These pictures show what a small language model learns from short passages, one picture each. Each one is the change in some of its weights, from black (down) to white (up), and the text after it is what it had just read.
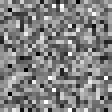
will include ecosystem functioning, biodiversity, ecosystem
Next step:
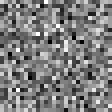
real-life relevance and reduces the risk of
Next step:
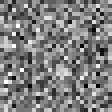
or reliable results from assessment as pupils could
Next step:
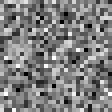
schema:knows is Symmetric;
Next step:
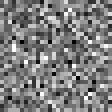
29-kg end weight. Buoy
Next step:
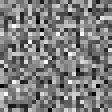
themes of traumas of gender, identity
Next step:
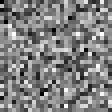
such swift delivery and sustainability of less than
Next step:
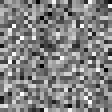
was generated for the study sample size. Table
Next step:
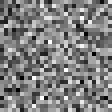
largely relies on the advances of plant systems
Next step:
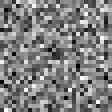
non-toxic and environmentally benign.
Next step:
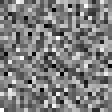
Chalid (2017) prove the existence
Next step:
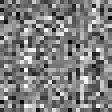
However, it is to be well used to prevent
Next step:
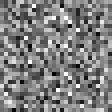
the sense that not only the objects are
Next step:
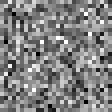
to the geographical origin of wines. The
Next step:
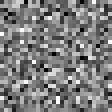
PCR Purification Kit according to the
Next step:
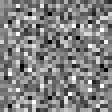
and shaping or use deformed instruments,
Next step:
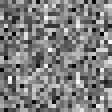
digital literacy, digital ethics, and digital
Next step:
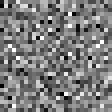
500 mg After Food Luke warm water
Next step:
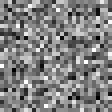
is essential to adequately sedate the patient after
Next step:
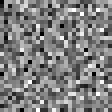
mm Maximum Shear stress MPa 1
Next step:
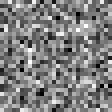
were State parties to the Covenant was
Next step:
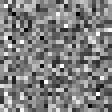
to VNA results acquired with the Multiline
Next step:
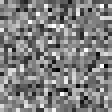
equitable opportunities for peer leading, instructing,
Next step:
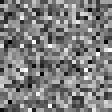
Politics." CNN. October 21,
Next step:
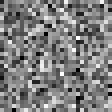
School is one of the schools that represent the
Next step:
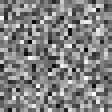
and increase productivity (Duarte et
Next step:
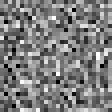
that agricultural fertilization and agricultural spraying
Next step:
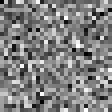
number of researchers consider digital and information technologies as a
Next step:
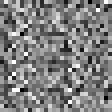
----- Template IGBT
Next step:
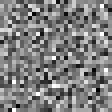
Palos-Islas Hormigas
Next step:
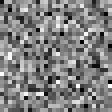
storage is the key feature if this system. All
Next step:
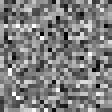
in Pregnant Mothers and their
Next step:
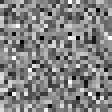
for the United States only. Source:
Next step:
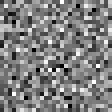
approach to understanding F2F irregular
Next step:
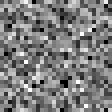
Papadimitriou, 2015).
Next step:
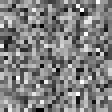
deals with the unravelling of the
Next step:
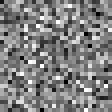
The primary data source is a specialized corpus
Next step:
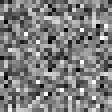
Information Administration, 2018 b). In 1995,
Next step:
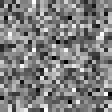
loads and regular, smooth bed
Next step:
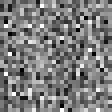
been established as one of the tourism destinations in
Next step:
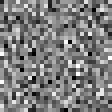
weight of bulbs(g) Dry weight
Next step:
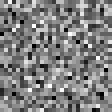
on farmlands to be decomposed by
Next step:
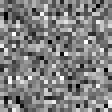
projective trees. Second, we overcome this
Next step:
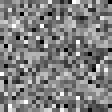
all periodic \mathcal{Q}
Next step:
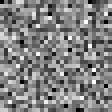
Numerical results for every 5 time steps
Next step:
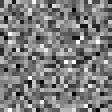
solution as well as under generating or motoring
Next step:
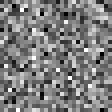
Music Mediterranean *Journal of Social Sciences*.
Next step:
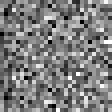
spp. collected in Turkey and contribute to
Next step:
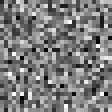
comparable assessment of the dental hard tissues,
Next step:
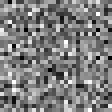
metastasis at distant sites
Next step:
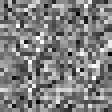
is roughly related to the basicity of the
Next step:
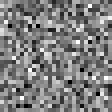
the important services. Characterizing and assessing
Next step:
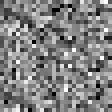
report poor health. The study, which was conducted
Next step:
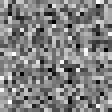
observer bias and the inability to
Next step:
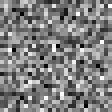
compositionality*, the ability to
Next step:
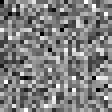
poor prognosis, in the context of the
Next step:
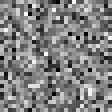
extension (Figure 1). Fig 1:-
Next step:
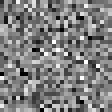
weight, and fat mass [8].
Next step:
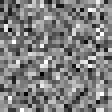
largely determined by the electrostatic free energy
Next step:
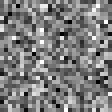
stealth fighter capable of performing ground
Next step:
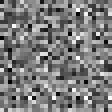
teacher Faculty of Economics & Management. University
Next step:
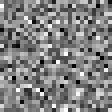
external trigger, lock-in and internal
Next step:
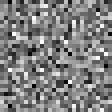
with Green Project Management (GreenPM), a
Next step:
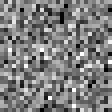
gestures, and the previous command which
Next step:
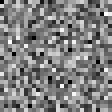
(hz) SSI-UPC
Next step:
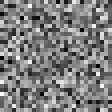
ELD₅₀ of the
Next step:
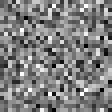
Δx is up to the reduced Compton
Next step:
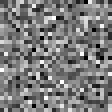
the maternal and fetal outcomes of women
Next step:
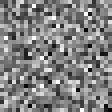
the parties. The representation of religious minorities in
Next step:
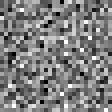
\begin{cases} \{x,
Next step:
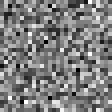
rim thickness by affecting the rate of solidification
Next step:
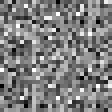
or water having special spiritual significance to
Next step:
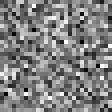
the racial breakdown of those living in
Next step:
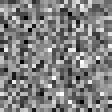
to forestall these lingering challenges in the
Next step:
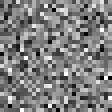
cartilage and bone destruction
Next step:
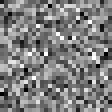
Jane Povey gives the following definition of
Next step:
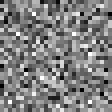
Sciences for providing laboratory and equipment that were used for
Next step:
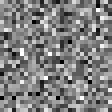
MS, and FF approved the final
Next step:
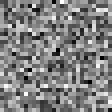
as productivity has featured the use of silicon
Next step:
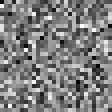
Views of the Top Soil from
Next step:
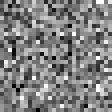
labour in the transition to intensive economic growth,
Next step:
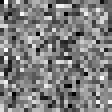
fractional Fourier series method. A new
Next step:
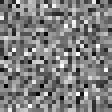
temporal characteristics of the sound of a note, as
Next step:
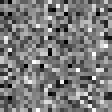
² Mulawarman University, Faculty
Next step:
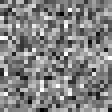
for the appearance of this complex at one of
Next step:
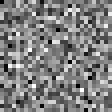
their income and standard of living. Research Methodology Research
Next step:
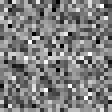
residual herbicides. II.
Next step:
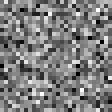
calculated per torque load step M_k
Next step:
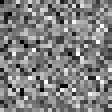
Steven Lamoriniere, and
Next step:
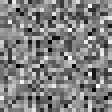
the best agronomical remedy.
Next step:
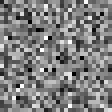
practical size problems, questioning their real expected relative
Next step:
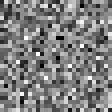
inhibition of 16 mm and the lowest MIC
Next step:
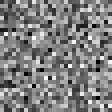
yellowish solid which crystallised from
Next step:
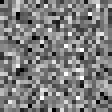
Table 6 illustrates the mean acceptability scores for
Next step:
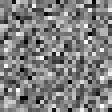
this temperature. On the other hand, the optimal
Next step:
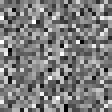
teachers’ learning environment management skills and students’
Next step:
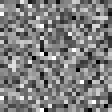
The search protocol, the UAV Search
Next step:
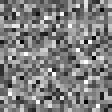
and loneliness on the UCLA
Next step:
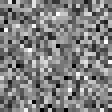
on flexible metal foils and woven
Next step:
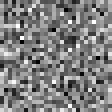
of the demands made by customers.[2]
